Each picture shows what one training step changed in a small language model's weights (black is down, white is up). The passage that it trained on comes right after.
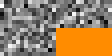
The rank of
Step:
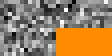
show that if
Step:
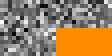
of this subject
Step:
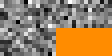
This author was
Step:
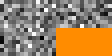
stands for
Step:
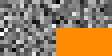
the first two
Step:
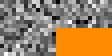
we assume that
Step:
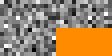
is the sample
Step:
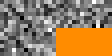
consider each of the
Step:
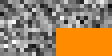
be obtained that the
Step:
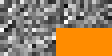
shop is
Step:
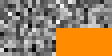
corresponds to the
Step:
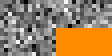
this case the
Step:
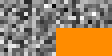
sense to
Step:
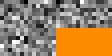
that, at initial
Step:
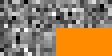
However, in
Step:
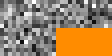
Next, the
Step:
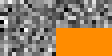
between measured
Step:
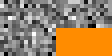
$x \in
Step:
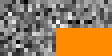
this section is to
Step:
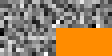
the graph of
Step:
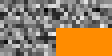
defining a map
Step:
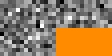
attention to
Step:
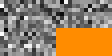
over $C$
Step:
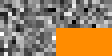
version of Proposition
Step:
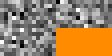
very close
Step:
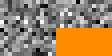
of power integral
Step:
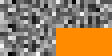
\mp P
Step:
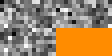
Now if
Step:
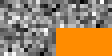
contains both that
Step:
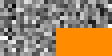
the generator of
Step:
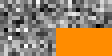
associated with
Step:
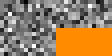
this paper.
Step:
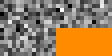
faithful over
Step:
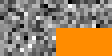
real numbers,
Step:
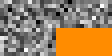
problem of determining
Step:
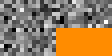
same argument
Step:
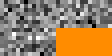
which the models
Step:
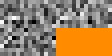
to the same
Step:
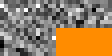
$$ Let $\varepsilon
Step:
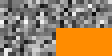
of endomorphisms
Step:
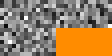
the additive
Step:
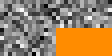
maps are local
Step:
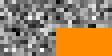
t$ such that
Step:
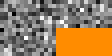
constructive and
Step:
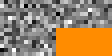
$U$ be
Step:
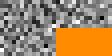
the continuous distribution
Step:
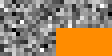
V$ as in
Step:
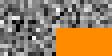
to a representation of
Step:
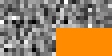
to the inequality
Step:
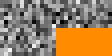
the ball
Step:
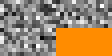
a bounded open set
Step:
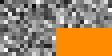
its density is
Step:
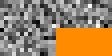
they used a
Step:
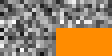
be used as an
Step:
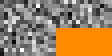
there exists a
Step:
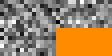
be used in
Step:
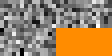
the boundary of the
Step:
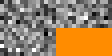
now separate
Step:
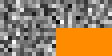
initial data satisfies
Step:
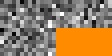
degeneration of
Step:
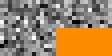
of a product of
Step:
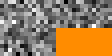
can't be
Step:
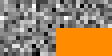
$y \in
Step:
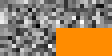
of gamma function
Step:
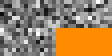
go. By a
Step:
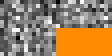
example, in
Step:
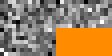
methods like
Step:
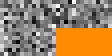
the first equality
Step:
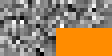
draw will get
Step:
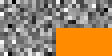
We omit
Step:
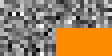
such that \[
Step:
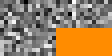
this algorithm, called
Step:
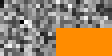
norms of
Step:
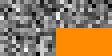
expectation of
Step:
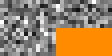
of $\mathcal
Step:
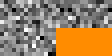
where possible
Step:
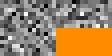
\nabla \phi
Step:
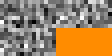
to as the
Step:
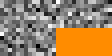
we are therefore
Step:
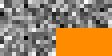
The second author
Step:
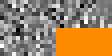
function $F$.
